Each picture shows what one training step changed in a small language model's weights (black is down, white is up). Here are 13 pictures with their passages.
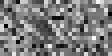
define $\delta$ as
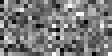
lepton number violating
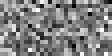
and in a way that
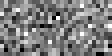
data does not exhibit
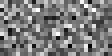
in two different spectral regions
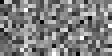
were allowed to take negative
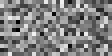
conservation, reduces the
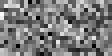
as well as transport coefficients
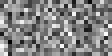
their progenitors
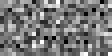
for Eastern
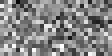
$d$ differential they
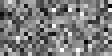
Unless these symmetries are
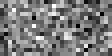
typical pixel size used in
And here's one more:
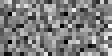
Globally aligned
